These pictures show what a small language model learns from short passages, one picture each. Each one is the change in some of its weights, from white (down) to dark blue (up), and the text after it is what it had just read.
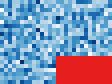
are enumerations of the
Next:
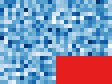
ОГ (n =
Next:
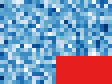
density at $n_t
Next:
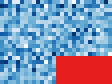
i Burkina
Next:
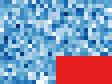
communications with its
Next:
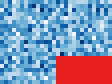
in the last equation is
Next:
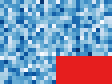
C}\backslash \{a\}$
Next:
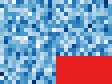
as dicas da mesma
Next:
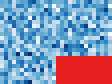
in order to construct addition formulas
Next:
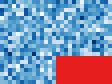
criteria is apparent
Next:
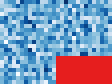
otherwise. If we view
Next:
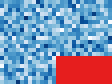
planes. Comme par
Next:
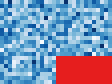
so there is a linear
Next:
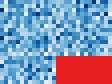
освітян у
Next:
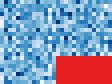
se realiza la investigación
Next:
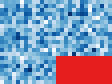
deberá dar respuesta
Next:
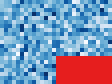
климата. In
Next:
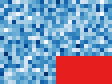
For $\mu\in
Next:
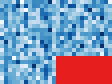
à justiça em diversos
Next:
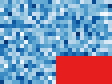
of the nonlinearity and
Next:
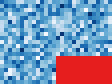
Q_s \subset
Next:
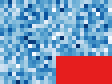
probabilities concerning an
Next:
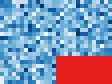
map $j:\partial
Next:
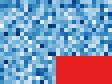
se realizó por medio
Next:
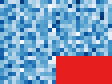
anak antara
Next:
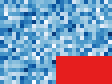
rivojlanadi. Ushbu
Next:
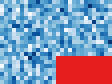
certain branch in the
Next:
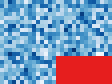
is finitely generated. As a
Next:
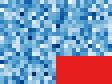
attracting green
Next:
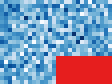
de gránulos de
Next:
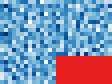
Wingrove 59
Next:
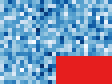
at \(\left(
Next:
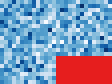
identified with the evaluation map
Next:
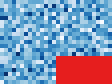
degan savol
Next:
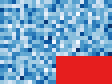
mutolaasi bilan
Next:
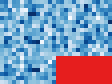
kombinatsion va
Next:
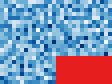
*Manual de
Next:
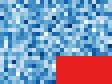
KPI's, ou
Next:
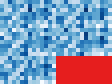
образом построим
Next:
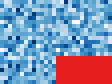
Ana Akımda
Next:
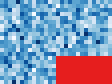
construction from bicategories
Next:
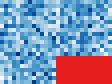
$3$ are marked
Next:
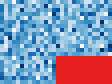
Santayana a
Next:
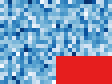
remaining cases. The
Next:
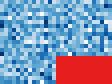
que também aceitam
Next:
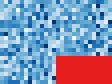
geliştirilen şu
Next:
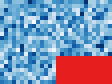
c$. In the proof of
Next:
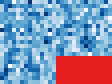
BGK equation, and
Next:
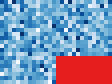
lebih maju dalam
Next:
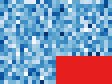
la interactividad en el
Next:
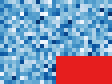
\end{figure} On
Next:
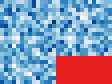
inverse local time at the origin
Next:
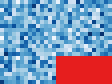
are the unit vectors in the
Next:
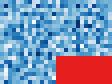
S^n$ satisfying
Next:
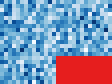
that the presence of
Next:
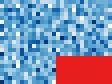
yang rangenya dari
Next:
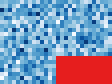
di laporkan
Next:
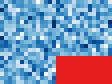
și cel al lui
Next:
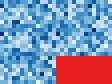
is solved at each
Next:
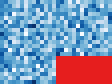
a lo anterior, en
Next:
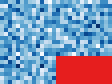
y social se basaron
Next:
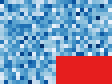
window shorter
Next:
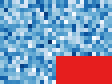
so, he implies an
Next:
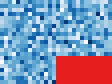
que no tempo presente
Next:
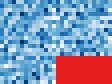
связана с
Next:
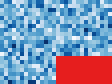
a binary relation on $K
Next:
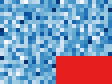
Alloh taolo
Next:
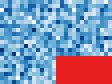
in the next section. The
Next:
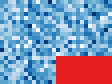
chiqadi, o'z
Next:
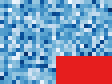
$A$ represents a
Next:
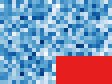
is known to hold for certain
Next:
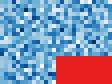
de nos données.
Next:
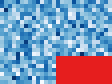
find all marginally
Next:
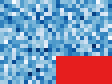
entretien individuel comme
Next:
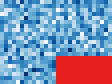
methods. At this stage
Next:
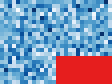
curves for testing non
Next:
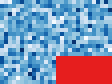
R$, \ie, the
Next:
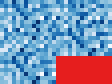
mg/g dan
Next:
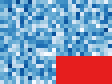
covering transformation group that satisfies
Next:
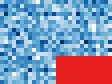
derivatives using the branches with
